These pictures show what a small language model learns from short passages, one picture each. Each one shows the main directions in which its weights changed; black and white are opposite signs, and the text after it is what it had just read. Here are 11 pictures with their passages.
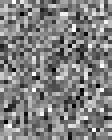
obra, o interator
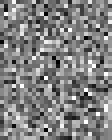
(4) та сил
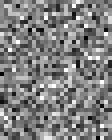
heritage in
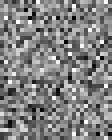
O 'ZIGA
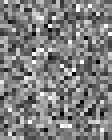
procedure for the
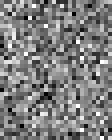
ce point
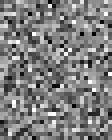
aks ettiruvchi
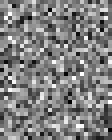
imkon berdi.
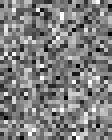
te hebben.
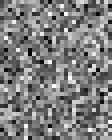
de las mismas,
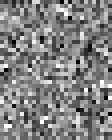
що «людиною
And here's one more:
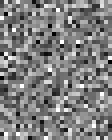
Nel paragrafo
